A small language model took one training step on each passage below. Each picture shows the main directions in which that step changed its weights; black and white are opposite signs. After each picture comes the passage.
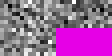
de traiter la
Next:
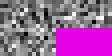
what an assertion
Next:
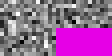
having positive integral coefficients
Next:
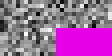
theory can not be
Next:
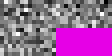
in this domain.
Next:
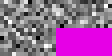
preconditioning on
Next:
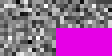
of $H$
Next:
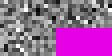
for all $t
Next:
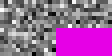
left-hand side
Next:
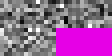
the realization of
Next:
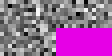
of perforations.
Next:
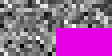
the authors
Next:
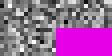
follow the idea
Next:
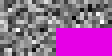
As well as
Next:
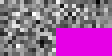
thus has a unique
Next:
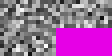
is a convex
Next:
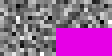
a cubic
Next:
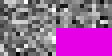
method that considers
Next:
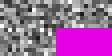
and normalises
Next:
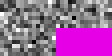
distinct points
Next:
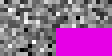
is given in
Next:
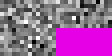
given by the
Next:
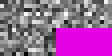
the intensive
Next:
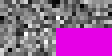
hope that
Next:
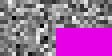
local particles numbers
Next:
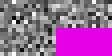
closed, then so
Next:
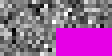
way would be to
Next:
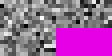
note that the
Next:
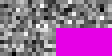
fact, then we
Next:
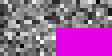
concludes that if
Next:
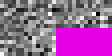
applications of Geometric
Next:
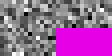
overcome the
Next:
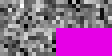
call the above classical
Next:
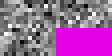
any irreducible factor of
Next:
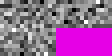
entre un
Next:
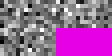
it is in
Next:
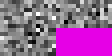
such that the equality
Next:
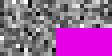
with the inverse map
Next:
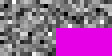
(since they
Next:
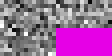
most one element from
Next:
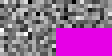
now differentiate
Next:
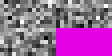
at large matrix
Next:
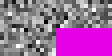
$E$ on
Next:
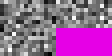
can consider the following
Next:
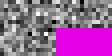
)} ideals
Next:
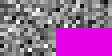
faux de
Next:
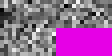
\lambda [
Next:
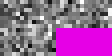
in order to get
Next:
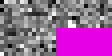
to Fatma
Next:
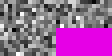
wedges of
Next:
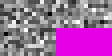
so that \[
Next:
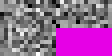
the oriented open
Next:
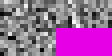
generalized functions and
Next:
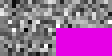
attain a similar
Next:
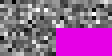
and by Lemma
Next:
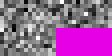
Any seed
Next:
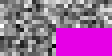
can define $$
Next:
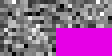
or its algebraic
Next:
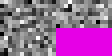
designed and
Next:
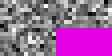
and for every $
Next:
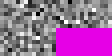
predicted by
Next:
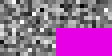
ring is equal
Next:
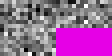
by $\bar
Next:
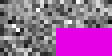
enumerative problems
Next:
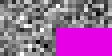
= \infty$
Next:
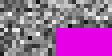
the number of
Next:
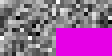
image of the origin
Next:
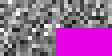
integral cohomology group of
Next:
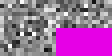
the eigenvalues $$
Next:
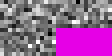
for methods,
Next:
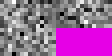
Jacobi polynomials;
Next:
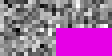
author thanks
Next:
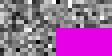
therefore establish a
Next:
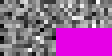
$T$ is
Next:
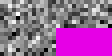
vertical planar
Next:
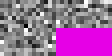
that class fields are
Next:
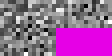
a non-trivial
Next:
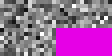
a gradient of
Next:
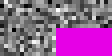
are the spatial
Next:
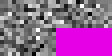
the {\it
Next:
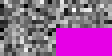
are used to show
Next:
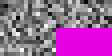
short proof.
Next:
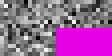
solves for the
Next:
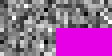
contradiction. The proof
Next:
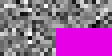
of $Y$
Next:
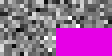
true for each
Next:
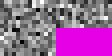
condition of Proposition
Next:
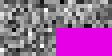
assertion in
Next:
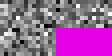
proof of Lemma
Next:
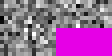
We write $$ G
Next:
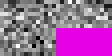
positive exponents,
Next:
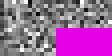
with the symmetry
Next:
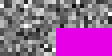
were proposed: a
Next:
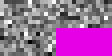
to give it here
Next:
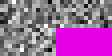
Thus the two eigenvalues
